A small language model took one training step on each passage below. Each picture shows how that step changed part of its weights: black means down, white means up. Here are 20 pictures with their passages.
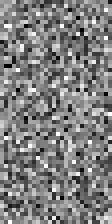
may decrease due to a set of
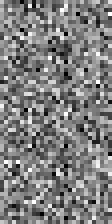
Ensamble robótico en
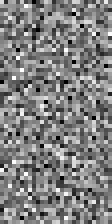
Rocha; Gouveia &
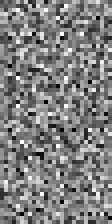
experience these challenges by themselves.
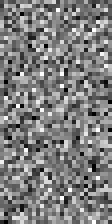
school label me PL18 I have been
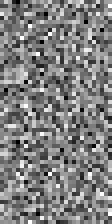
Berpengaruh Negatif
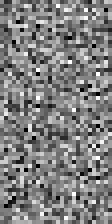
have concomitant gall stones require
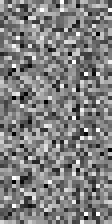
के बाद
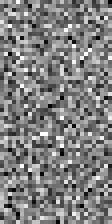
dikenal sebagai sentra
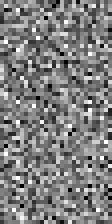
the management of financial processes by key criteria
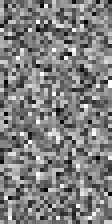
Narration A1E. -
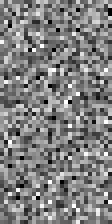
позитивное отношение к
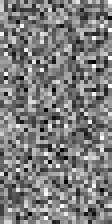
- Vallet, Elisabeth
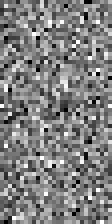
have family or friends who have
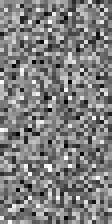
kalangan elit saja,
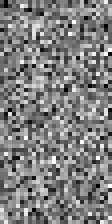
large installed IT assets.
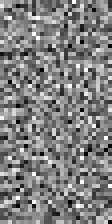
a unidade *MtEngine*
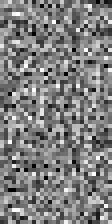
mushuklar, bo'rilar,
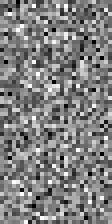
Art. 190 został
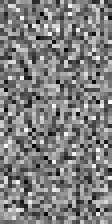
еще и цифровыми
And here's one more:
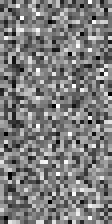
verilir oturma takımı
